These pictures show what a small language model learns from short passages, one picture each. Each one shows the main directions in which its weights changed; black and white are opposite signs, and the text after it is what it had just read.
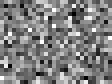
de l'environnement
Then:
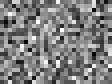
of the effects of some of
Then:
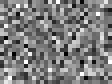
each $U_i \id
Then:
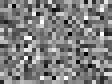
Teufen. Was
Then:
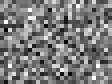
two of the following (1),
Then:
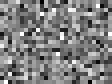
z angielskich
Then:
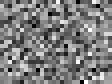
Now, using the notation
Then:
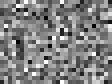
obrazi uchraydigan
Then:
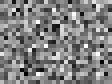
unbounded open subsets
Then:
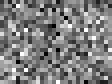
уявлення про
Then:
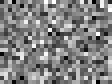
convergence theorem. For each
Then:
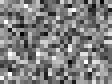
of function $g$). {\bf
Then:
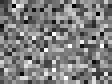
рушди он,
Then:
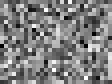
memungkinkan peneliti
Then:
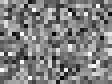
Usually, a thing
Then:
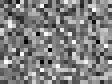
по конфликтному
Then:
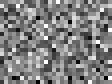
\io \left( |\nabla
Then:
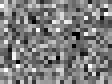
be an emergency when compared
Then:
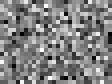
como cita Darido
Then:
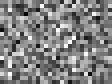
the pair $(\nabla,\beta)$,
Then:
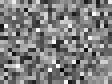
respect to that cone. This
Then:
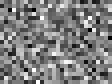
avval ma‘lum
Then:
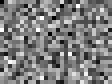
$\gamma$ in $M$
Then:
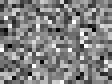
and canard cycles do
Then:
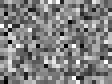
This, in turn, can
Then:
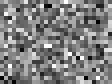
shadow fading following
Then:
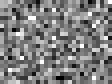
straight teaching of
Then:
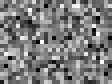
the right-hand side of
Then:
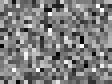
With the highest mean
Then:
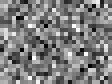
nodes. 54
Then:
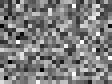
оценок; -
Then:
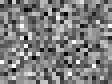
content (mm) and
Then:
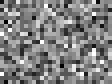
of nonreal conjugacy
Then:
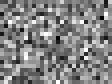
anytime algorithms
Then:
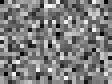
In recent years, more and
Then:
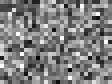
carried out with the aim of
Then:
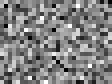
the current centers of economy
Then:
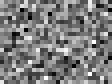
extensive global distributions,
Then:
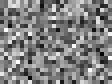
Revised drawings in
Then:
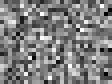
is symplectic,
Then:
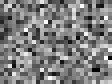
o'quvchini faol
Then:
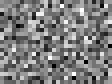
na sua sexualidade
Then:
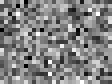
dei mestieri?
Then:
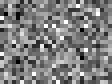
FOOD are taken
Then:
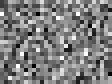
over $X$. As in the
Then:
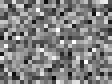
\neq 1$ and that the
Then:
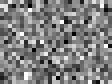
\text{if } 0
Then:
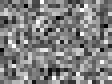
of simple zeros of
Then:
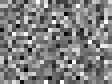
vale do Douro.
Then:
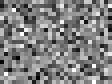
atomic structure of element which
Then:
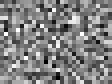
przebywanie na
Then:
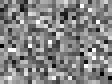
author is partially supported
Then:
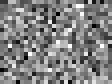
no ingresso no
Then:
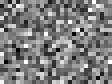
- в случае
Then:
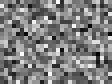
in heritage buildings
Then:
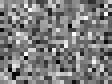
defined on $0\leq
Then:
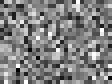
the correspondences $\nu$
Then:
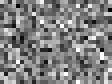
fase, o projeto
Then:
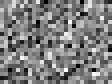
research authorities, and
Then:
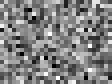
reactions. Alternative
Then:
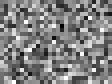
changes in network topology, including
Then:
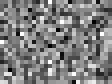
of New Zealand New
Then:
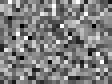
solid tori together, so
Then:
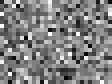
Proof :} It is
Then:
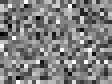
much clearer among
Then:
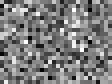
imkoniyat hisoblanadi.
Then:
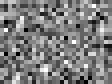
in coordinating all the events
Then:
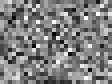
etc. This is due to
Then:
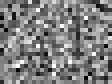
intractable probability distribution.
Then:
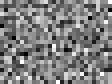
in abundance by this
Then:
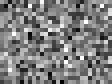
2.6 with better chances
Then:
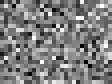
К тому же
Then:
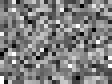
at sampling area, size
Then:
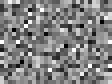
see it by chasing the proof
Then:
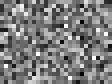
– the smaller the value
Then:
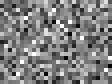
few details are publicly
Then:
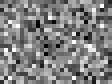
een arrest van 1933.
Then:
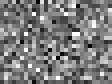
3drops of olive
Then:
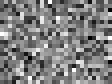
I 7. Easy
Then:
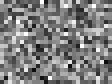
frequência e fase da
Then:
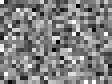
iman, media audio
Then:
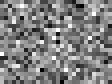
and methods: samples of the
